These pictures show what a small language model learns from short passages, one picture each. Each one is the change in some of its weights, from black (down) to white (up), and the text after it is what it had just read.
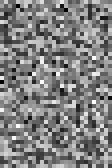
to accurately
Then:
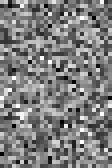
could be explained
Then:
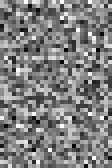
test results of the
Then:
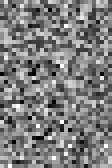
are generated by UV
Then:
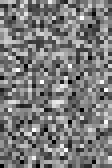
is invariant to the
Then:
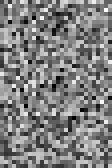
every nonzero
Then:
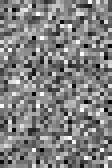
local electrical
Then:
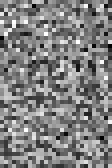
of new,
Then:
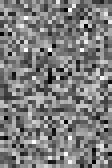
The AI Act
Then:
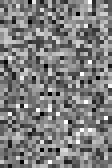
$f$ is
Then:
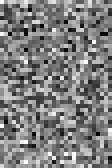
over time is shown
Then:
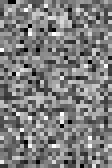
set up}
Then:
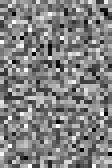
can still place
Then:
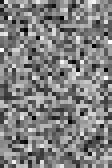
at least one,
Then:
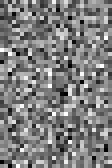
part, this
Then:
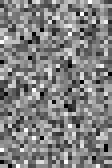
number, the physical
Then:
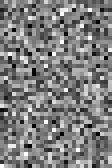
more careful
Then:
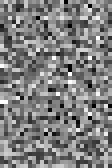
on Banach
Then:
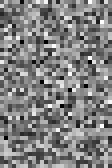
a sum of
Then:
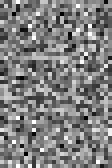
effect across such a
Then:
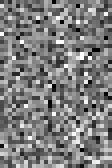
as an {\em
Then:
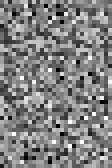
it might be more
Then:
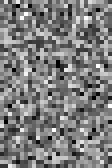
thus it is
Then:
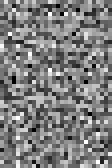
can generate
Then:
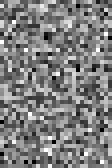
the genus
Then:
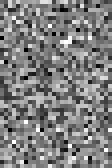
Let $\mc
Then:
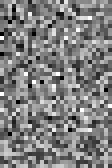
we plot the particle
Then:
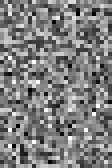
the growth and
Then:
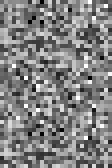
$r$ in
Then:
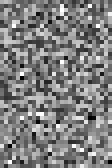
then simplifies
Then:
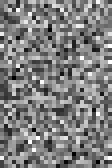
top right panel and
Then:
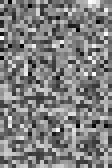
the injective functor
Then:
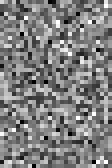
& \vdots
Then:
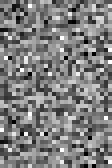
real gluon
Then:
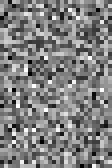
where the norm
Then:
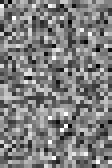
our estimates show that
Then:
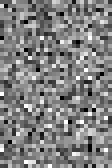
Let $N$
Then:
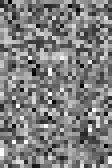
there was an event
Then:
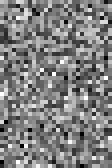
systems for energy
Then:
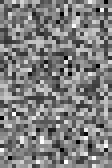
local output
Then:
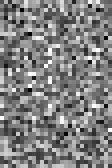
usually considered in
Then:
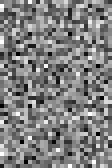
physically interpretable
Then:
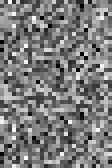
noting that all
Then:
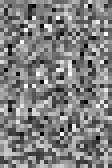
center of the
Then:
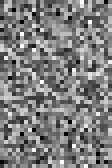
second kind and
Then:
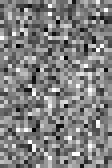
planar metrics
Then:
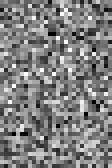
Head for
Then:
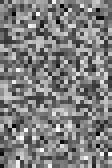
to consider the
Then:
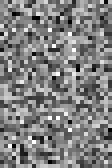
the spectrum without
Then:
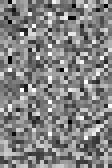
enough we have
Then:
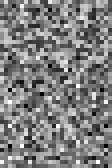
are seen in the
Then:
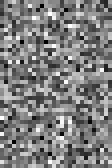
a function of
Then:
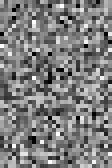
The UW
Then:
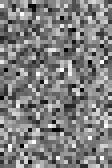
clusters of type
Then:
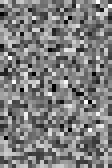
order term and its
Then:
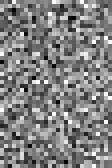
As a result we
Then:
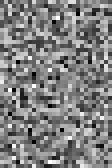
the theory of characteristic
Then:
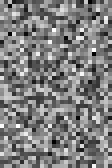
is too
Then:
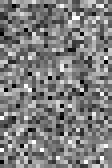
average of projection operator
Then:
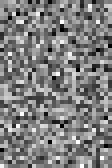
the segment
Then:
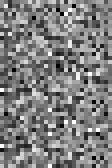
though have the
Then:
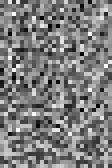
limiting distribution of
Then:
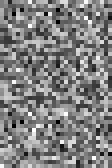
to minimize the
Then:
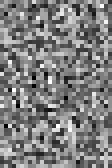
of the complex
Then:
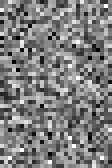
\xi \in
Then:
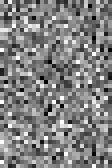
X-ray and
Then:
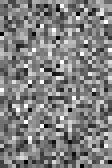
not plotted for
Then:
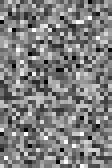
est donc
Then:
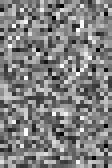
in this work.
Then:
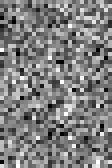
distribution. The
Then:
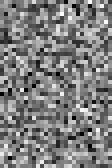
of geodesics on
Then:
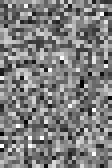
an approach to
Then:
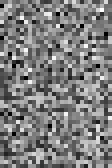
Section 2,
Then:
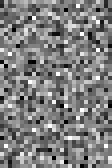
transfer function
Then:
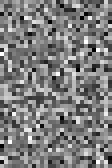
the Virgo
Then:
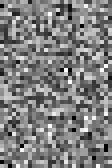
dynamics, we
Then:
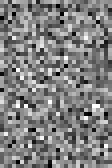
they can provide information
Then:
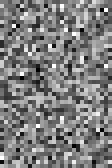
metric), then
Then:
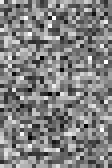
f$ for any
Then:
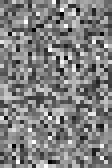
or by the next
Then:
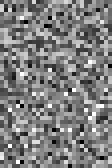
It is easy to
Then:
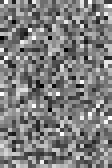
word position 17
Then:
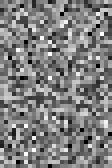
independent vector fields:
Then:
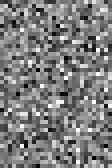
within unitarized
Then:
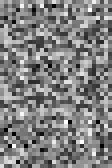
are mostly
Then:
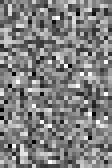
the $T$
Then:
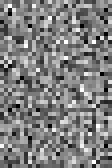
2 true cm
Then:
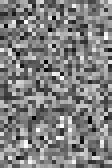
case, much of
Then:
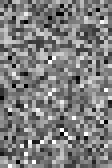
There exist several
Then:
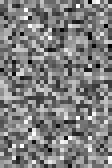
geometric complexity and
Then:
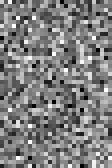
curves matches
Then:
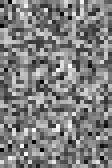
both of the
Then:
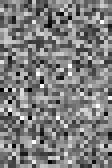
The rest of
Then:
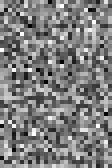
\\ \midrule
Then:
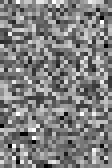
to find the global
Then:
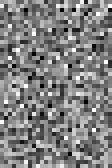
$\lambda$ value
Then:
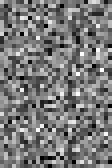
solves for every
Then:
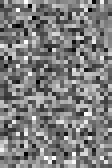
slight decrease in
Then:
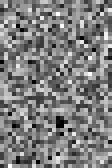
density itself.
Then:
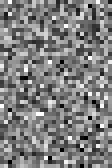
and conformal
